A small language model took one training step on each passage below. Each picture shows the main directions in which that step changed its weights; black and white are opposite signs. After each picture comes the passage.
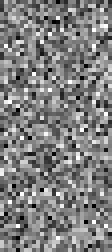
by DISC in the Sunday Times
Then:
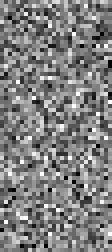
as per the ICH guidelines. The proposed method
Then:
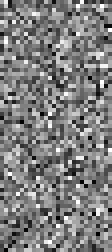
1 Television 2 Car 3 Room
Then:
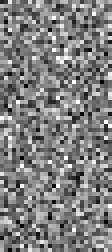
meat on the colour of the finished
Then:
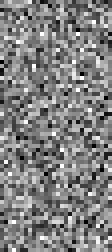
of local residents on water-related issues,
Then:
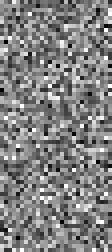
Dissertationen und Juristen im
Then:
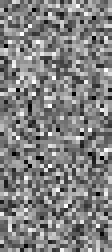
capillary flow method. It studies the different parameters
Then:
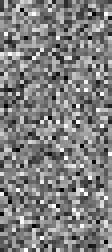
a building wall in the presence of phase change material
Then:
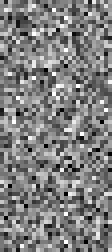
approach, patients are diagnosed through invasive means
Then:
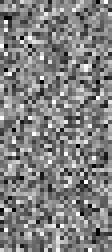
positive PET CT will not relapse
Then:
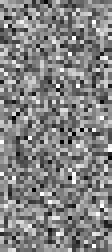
economic objectives of the river basin. The
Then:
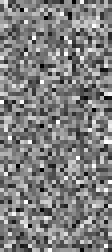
Gaviria Aguilar MC,
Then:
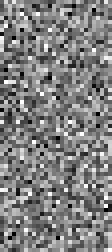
primary signal from interference and the noise signals
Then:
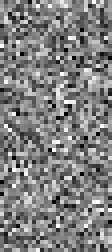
by 67 percent. These indicators clearly
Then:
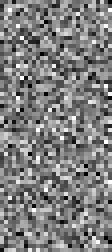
a mean difference (-4.928*),
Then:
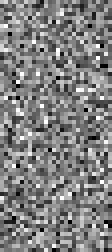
utilized to address this constraint. These
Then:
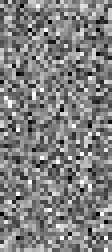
transferred to bins with earthworms
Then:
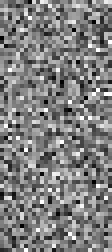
of the canal. These signs are evaluated and
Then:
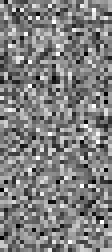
wide class of ships. In the process of
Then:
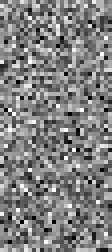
among the students which handle the general pathology of
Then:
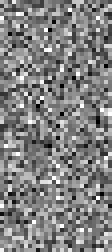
contained 16,236 words categorized under
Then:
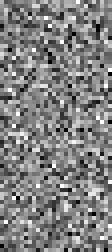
in dedicated online tables.
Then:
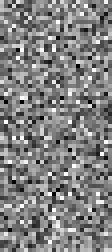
to use catalogs within existing technique
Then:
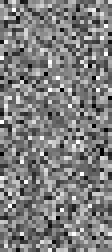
Therefore, the translator must have a deep understanding
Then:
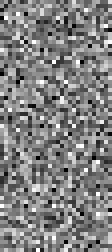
the business trip and make a final payment
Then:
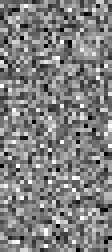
Guerrero, "An improved
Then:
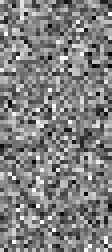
sex with multiple partners. This uniqueness
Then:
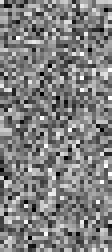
systems view needs to be deployed to ensure competitive
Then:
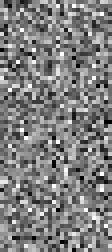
development of generative AI. In fact, as we
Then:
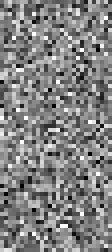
samples were collected at random from two iron
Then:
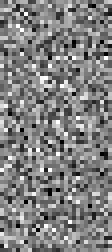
the feasibility of conducting point prevalence
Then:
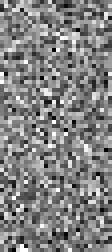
a phrase (sentence,
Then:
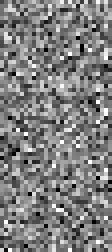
[49]: The simplest sequential method
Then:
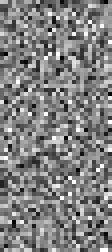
through semi-structured interviews and analysed
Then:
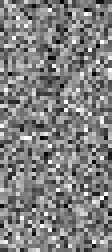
city, as each municipality must have its
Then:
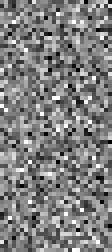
The results show qualitative and quantitative accuracy comparable
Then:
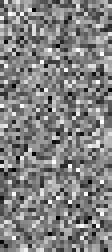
substitutes when it comes to tackling
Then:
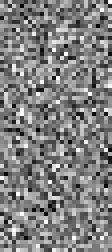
results provide a strong basis for producing stable and
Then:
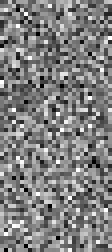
the granting entity. The adaptation
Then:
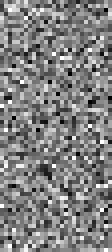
ceramic, printing and plastic
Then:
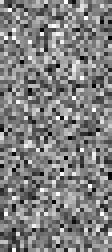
and consider their impact on the mentees' success
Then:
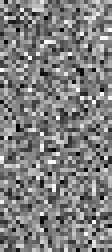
necessary relations that make the system observable can be
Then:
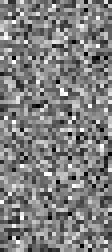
Fig. 11, is well below the compression peak
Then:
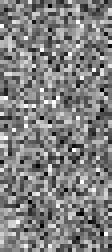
which would guarantee prescribed level
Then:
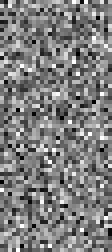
Nb powder on the surface of a
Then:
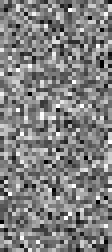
the instrument, and makes it different from other
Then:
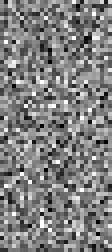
R3 Use in the virtual world of 3D
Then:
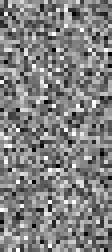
Kagome trusses within the
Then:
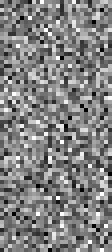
of the spray droplets. An
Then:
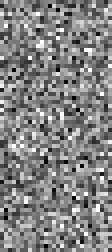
different materiality. What is more surprising is
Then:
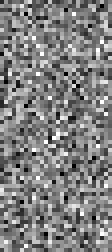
is prime in case of trauma to
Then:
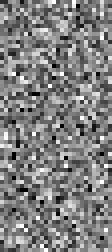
recovery, Physical security, Change management,
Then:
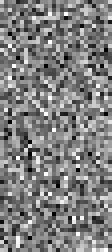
\times 25mm (width) \times
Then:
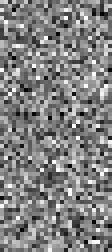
€/kWh-fuel for
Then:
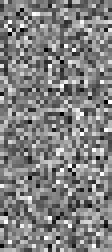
comprehensive analysis of how names function as markers of
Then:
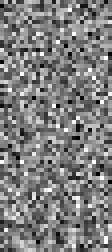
designed to be simulated the scanning of
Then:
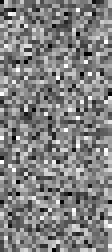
employees' work-related flow experience and organizational
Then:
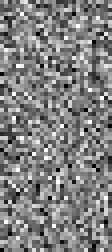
50% relative humidity. Table 1.
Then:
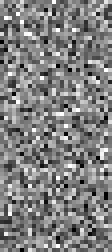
Freitas¹, Thatiane
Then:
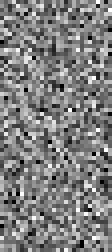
know the transform of $f'(t)$,
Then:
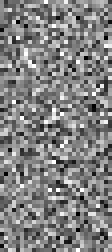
and establishments. Customers may be
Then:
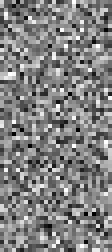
civil societies, and leaders from the
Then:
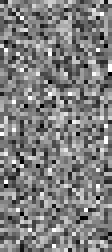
ARU. In a tropical climate, with
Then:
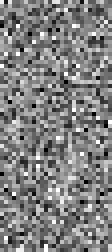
Kumbhar V. R.,
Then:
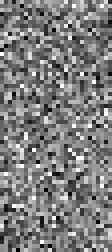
and increased contraction of the pyloric
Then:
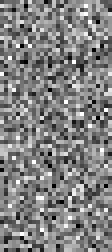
of female pageant contenders. However,
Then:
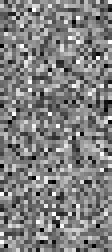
words) 11 Name one thing which did not
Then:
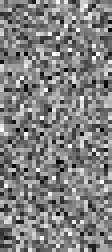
and study different ways to offer more competitive values to
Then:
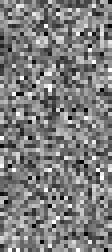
this platform comes from negatives at the
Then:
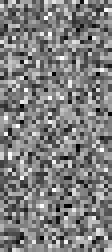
GAPDH Y OS OT
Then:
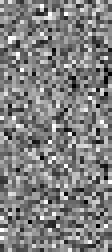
\begin{bmatrix} i_a \\
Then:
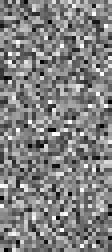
addition to protecting tissues against damage and
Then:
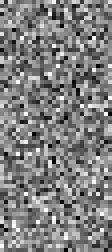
Loop Diagram CS:
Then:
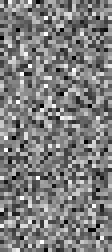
/ Efficiency 23000 cps/ppm
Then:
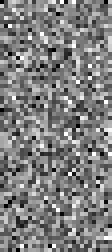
Simulations Management The simulation management view allows the user to
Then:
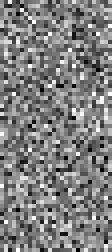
trade has produced a rich understanding of how
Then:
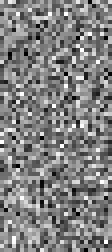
\text{ is a Pivot Relation of
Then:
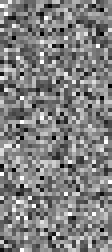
Toolbox, derived from WorldPop for
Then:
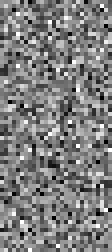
the case with styrene⁹,
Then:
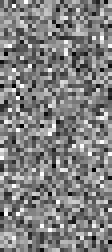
highly technological systems could put the success of the
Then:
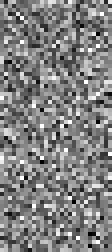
ARRAKIHS proposal prepared
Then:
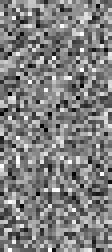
used 4 non-identical windings in the
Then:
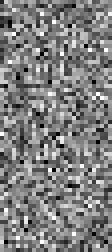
stirring speed to 200 rpm at
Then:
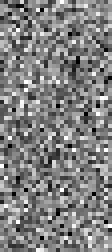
focus groups in the workplace to promote
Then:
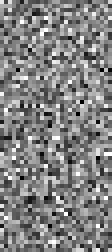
= a_2$. Does there always exist
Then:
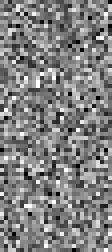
the goal is to minimize the positive deviation from
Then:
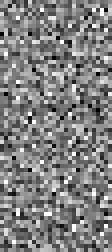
Beacons and is now protected by a
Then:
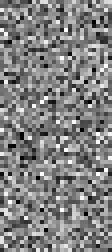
of BIM [26, 29]. Despite
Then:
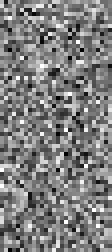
much closer to the measured data (from
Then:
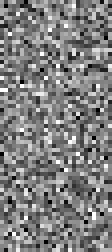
horizontal rod electrodes that have
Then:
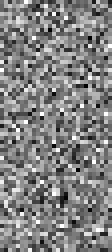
mechanism of cyclopentanone by
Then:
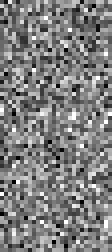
*Cyprinus carpio*.
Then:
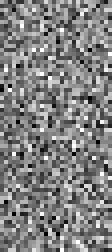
weeks who were admitted in
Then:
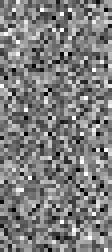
Primary school children are typically treated using
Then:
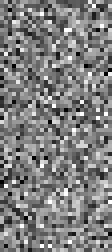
indicates a decrease in the intensity of blood circulation
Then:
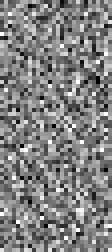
research questions and a corresponding null hypotheses were
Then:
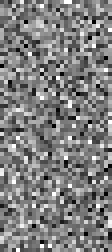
interdependence between arguments using the
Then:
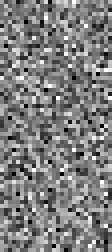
(PC), the pressure was decreased in stages
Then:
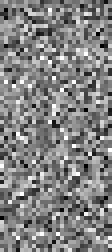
making reports, working with tools, mastering
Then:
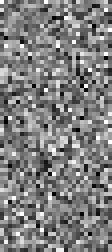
and mortality Performance Pathogens
